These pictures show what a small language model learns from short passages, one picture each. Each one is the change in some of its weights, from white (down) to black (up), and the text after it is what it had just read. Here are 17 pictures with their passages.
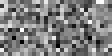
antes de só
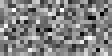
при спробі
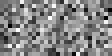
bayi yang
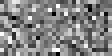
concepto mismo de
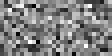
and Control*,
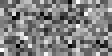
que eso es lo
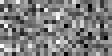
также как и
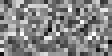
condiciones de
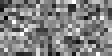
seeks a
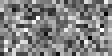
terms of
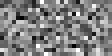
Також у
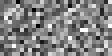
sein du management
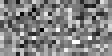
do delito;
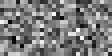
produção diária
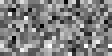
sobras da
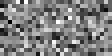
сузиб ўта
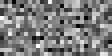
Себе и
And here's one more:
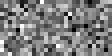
do Cuidado
